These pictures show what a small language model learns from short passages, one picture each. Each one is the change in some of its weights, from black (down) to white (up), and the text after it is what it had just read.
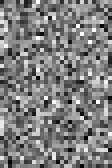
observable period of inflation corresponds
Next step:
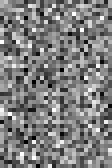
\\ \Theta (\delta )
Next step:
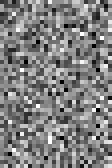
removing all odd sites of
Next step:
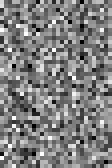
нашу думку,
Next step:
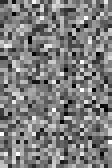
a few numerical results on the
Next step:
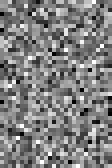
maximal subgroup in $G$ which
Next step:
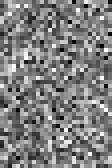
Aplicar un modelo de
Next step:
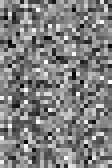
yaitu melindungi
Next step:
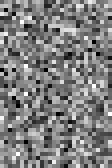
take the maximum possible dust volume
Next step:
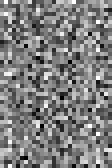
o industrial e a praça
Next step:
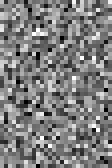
the continuous variables are parameterized by
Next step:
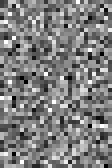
is sufficient as long as we consider
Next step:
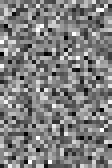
resulting in ill-conditioning
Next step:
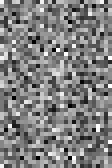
время как в
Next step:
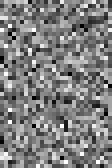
physics: in geometry, it arises
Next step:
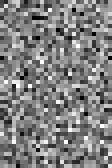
avoid contaminating the sample with
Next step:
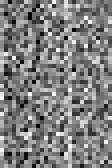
{{Yang}}, \citenamefont
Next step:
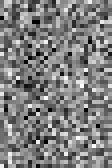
worden gesteld door
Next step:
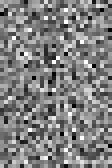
Gleich kratz
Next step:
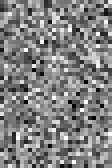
we wish that it be such
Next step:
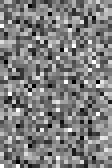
kreditlar joriy etish
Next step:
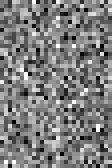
получает возможность
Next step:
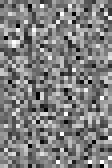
of 3-web with polar
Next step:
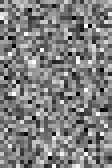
to prove that $\Psi$ is
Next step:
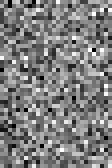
**Administração de
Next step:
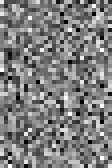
x_j \\ x\neq
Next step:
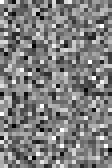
occurring at, respectively,
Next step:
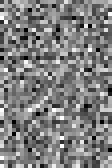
to nucleons, the structure of
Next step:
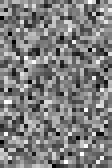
make by writing integers in a
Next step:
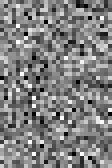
harmoniques.} C. R.
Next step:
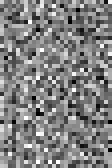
что, например,
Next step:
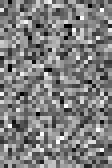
the information owner, resulting in
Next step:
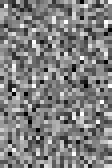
not compact: the density of
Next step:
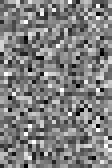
wake of a propagated
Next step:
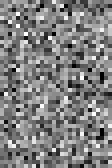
follows directly from part b) and
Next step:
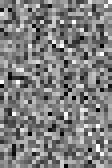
that $S_{xx}$ approaches
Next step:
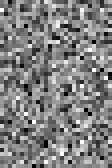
cannot be represented as the corner
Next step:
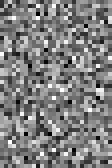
the ladder part and using
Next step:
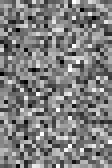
formation professionnelle, il
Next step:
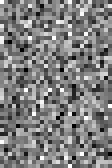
{Gossard}, \citenamefont
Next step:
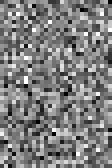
Eulerian approach examines the
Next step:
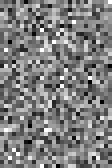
and that the agents are aware
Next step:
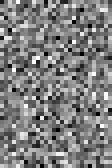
комунікація між
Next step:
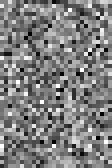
Hisoblashni amalga
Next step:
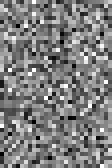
= |\uparrow \rangle \\
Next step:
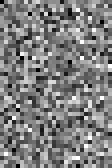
constituie factorul și componenta
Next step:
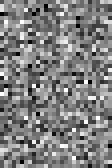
to'lovlarni operativ
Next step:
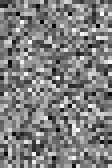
along RA 6h and
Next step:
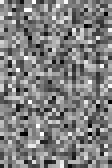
the analogous result is true if
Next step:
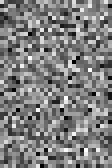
stay uniform and gradually
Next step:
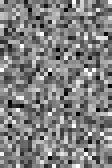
the period $p$ of the
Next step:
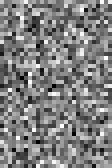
for several reasons. First,
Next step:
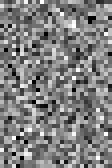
note that pion decay can generate both
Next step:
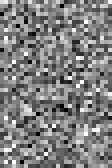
esclavos altamente
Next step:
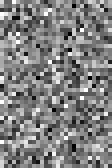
has the following expression in terms of
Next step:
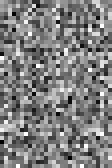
aylantirish orqali ekologik
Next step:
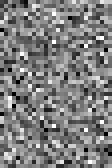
journal, it is necessary to
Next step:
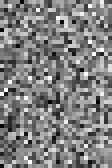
nicht eindeutig zu
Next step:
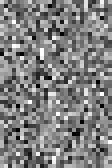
using the so called triadic
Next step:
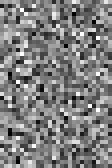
large increase in $m_{\rm
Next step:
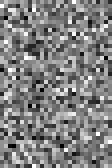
tem por embalagem o
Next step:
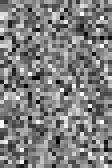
in the menu, into the
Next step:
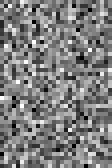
asaj kohe. Me
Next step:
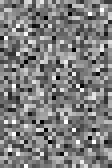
9. Раджабов
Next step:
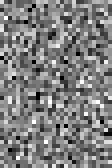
$\mathbb{F}$, where
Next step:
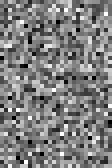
adapt to modern education and
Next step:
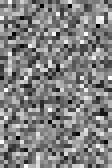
wordt het eerste
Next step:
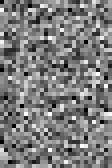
turbulence in differentially
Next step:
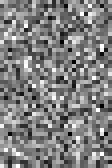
Let $B \subset K$
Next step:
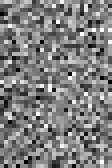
from certain desirable properties of
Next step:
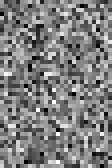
a lateral implantation
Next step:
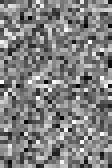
unpolarized nucleon
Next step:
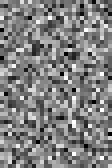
be put in arxiv,
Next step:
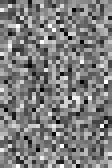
dominance (VMD)
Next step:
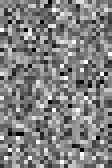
in quasidisks $D$
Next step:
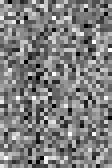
establishes a rigorous
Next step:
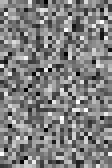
t$. All amplitudes of
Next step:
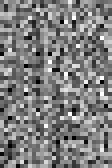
karena guru
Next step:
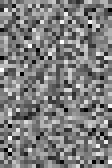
and supports various downstream applications
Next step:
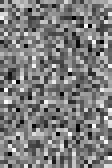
to give a brief new proof of
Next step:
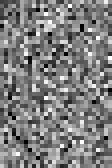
*E*-field near the
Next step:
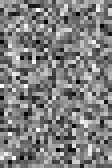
demonstram disposição ou
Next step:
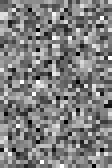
in the proposition below, where
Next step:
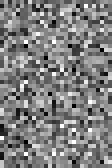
terminal itinerante en
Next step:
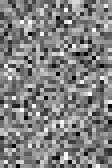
neighborhoods and one-sided
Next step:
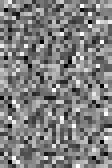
account the temperature dependence of the
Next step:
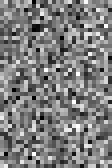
públicas (Ley
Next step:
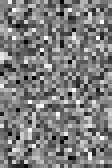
\left( \omega \,
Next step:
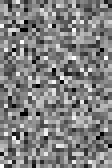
flow). In this enlarged
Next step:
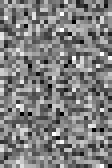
the left. The key observation is
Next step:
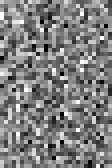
response in phase-plane regions
